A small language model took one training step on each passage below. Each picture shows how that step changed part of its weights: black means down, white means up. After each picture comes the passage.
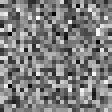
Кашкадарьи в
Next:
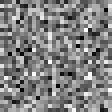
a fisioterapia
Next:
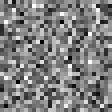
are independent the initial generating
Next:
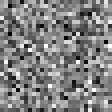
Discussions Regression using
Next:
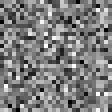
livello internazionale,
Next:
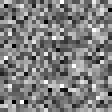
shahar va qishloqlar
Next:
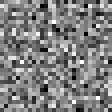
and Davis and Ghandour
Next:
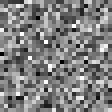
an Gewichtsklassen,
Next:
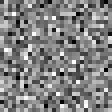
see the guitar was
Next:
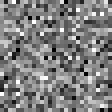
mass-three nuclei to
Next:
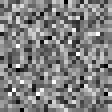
of the DGP model stems from
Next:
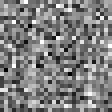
measurement in Fig. S11. The
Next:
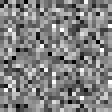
w roku), zwykle
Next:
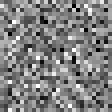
раҳбарлиги остида
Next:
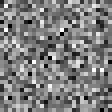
and resonance--trapping is
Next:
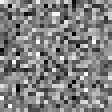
where $\mathbf{R}(\tau)$ is a
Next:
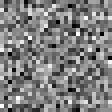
Dia da Consciência
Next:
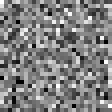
a violência sexual,
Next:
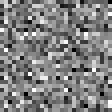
assigning equal probability to
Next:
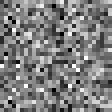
mass values for sterile mass states:
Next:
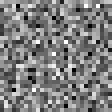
productivity in the conditions of
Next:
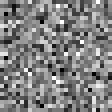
produzidos no contato:
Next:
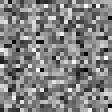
that indeed the convective heat
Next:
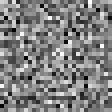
universe, an analytical
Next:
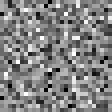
dan di mana saja
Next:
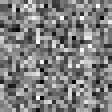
as indicated in Fig. 1 with
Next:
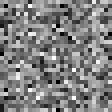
to'liq qutblangan
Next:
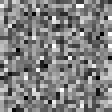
\label{sec:conclusion} We
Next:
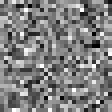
Schmalh.) –
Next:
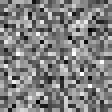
stiker rasmlar,
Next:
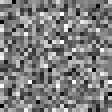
обработки данных
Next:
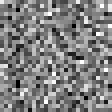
calculations.} \end{figure} The
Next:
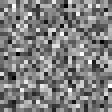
explicit fermion masses
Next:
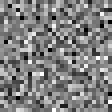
of a conduction site (AA
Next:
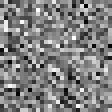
previous work, {(or
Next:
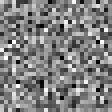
and hybrid orbital terms
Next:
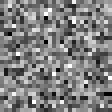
we discuss the origins of its
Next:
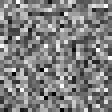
of atmospheres and current
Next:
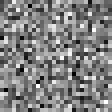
borde almendrado
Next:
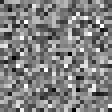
waveform fitting with the GR
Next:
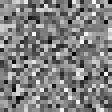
the previous ones by large
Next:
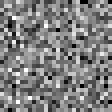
Após o estudo da
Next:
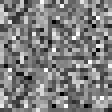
diversos recursos da
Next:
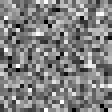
of the white dwarf.
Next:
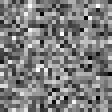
signal (dotted line) are shown in
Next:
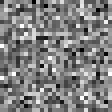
V. Accounting and
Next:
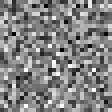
by the compute instances.
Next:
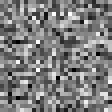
of [17] as a possible
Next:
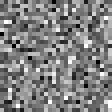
de orden superior por parte de
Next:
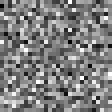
втрачає статус
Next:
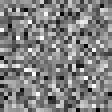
strumenti in selce⁷.
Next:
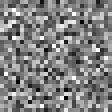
v \cr} \vert \vert
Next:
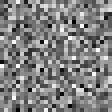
model encompasses all sources
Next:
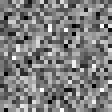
blood coagulation system.
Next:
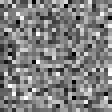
introduction of the Hubbard
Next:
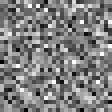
structure –the way the individual
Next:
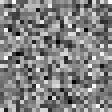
scalar product \begin{equation}
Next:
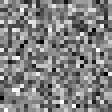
\to T'$ \begin{eqnarray}
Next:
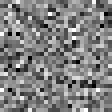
of second order is eliminated,
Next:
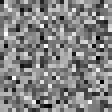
utilisé les tests de
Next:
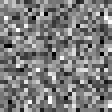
the collision integral is
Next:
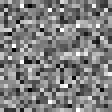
Bu yaklaşım,
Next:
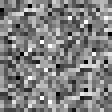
J. L. Parra, P.
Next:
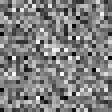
shown in Fig.~\ref{fig2} for
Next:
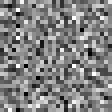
from space-charge limiting to
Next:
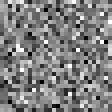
test cases, we applied different
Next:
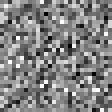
el modelado de huracanes en
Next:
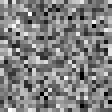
At half-filling only
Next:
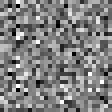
the resulting expressions. In order to
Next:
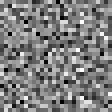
intentionally chose mostly
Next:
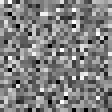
condition. We present an explicit
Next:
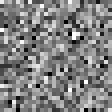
the investment process. It was
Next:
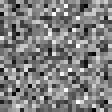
pois essa é carregada
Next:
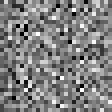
these techniques to analyze low
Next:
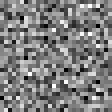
at high field is subtracted to
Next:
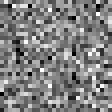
- Estacio-Chang,
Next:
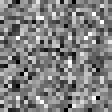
lever which we reported in
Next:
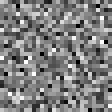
singularity is dominated by
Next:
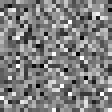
conectassem em um nível
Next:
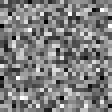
possible only in certain very
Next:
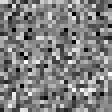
negative and their product is
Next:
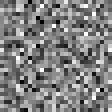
su base en la teoría
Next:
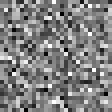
detailed investigation of possible
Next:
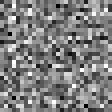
efficiency involved in the
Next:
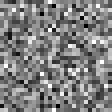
brake duration of less than 1
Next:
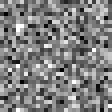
ideia de risco é
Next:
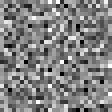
populations des basses
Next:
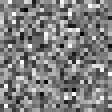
When the sender node
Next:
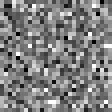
need of new ideas for the
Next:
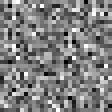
data is taken from the public
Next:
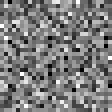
"Ochiq osmon
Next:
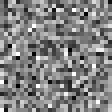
data. This paper describes a
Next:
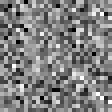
fact, such an expansion is expected
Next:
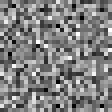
by the Solid community, and
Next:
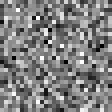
6. Гаспринский
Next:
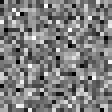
La interacción Mycor
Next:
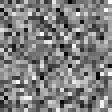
Kontext gültige
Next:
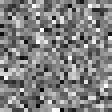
termination longitude for the
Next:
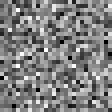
С. Разработка
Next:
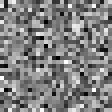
har qanday kayfiyat
